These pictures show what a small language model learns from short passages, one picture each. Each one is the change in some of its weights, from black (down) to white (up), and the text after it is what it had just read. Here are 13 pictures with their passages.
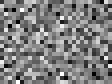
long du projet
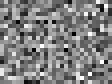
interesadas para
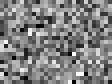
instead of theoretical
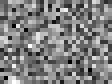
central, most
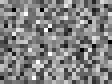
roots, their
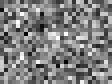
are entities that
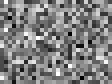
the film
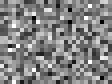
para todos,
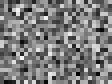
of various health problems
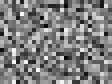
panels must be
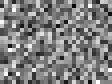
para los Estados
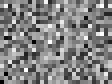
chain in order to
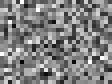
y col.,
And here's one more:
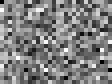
son todo lo
